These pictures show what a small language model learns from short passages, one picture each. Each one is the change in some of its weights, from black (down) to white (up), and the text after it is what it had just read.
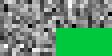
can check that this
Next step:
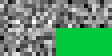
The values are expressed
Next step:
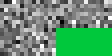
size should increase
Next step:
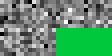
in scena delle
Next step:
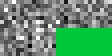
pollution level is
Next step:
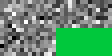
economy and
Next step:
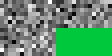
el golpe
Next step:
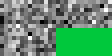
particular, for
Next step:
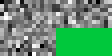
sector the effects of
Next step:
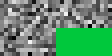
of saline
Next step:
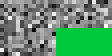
by using repeated
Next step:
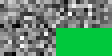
0 False
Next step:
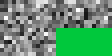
\fr$ is
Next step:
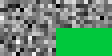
in the vector bundle
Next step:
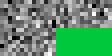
entire cell and the
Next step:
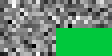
results that indicate a
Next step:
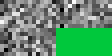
term ${\cal
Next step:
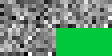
Mathematical Research
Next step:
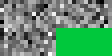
проведение анализа
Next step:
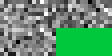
other. A
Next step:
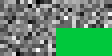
by equalizing the
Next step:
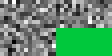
jaw bones
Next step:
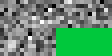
specialty, are
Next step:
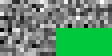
és az
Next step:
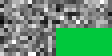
$D$ for
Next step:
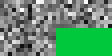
is on the
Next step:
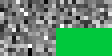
referred to
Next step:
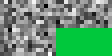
les \'equations
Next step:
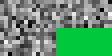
differential operators, the
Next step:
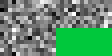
I$ and
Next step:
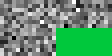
the solution spectrum
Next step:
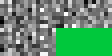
que seriam
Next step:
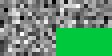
кейин +
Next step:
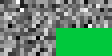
the identification of
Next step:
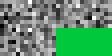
x_k denotes
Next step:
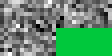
viscosity of
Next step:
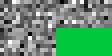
forms, significant attention
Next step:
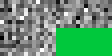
terms of place,
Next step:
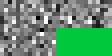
овул ва
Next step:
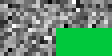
the Proposition equals
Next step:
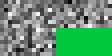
this is not the
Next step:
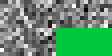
both cases\/
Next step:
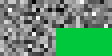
splitting of suitable
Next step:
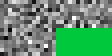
of detection threshold,
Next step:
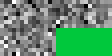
completely mixed NE
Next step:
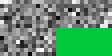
and simulation frameworks
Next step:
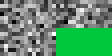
consider conservative
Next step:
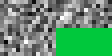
of Saff,
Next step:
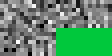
another even the
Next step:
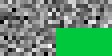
achieved by employing
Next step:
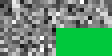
observed to determine the
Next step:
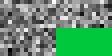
shrunk by
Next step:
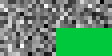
me ver em um
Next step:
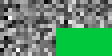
extracted from
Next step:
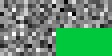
la percepción de
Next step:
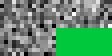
directions are given
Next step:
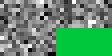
m})$ be an
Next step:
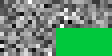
We thank La
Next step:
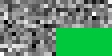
terre de
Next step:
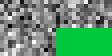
for the uniform analysis
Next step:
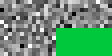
regions. A
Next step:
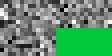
By performing the
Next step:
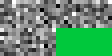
resulted in
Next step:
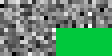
in various themes
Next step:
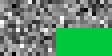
a stepsize
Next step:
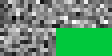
together in those
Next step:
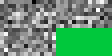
with Intel
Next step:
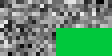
simplify the answer
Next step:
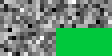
found that the impact
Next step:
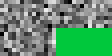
at lumbar
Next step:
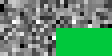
approach. In
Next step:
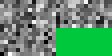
for their own
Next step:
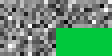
particular, by
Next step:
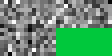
This research was
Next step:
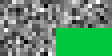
не ведая
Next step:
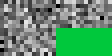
in the static
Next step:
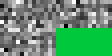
, the points that
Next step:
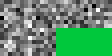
iqtisodiyot, 2021.
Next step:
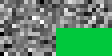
of job
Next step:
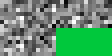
In Subsection
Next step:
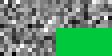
This is a
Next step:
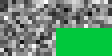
L$ (here
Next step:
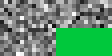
crítica y
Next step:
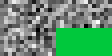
of education." European
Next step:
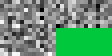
photography content
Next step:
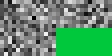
of boredom
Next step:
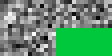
del autor,
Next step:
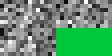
University Press,
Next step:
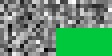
risk score for the
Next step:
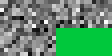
if psychologists
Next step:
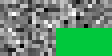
va rivojlantirishga
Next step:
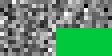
map, then
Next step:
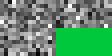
и изучению
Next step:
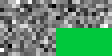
time and increased level
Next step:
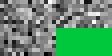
complexes are: dual
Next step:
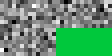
ideal del yo en
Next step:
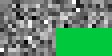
the original relevés
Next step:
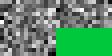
proof into two
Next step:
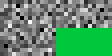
identificado como
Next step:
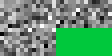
orders in
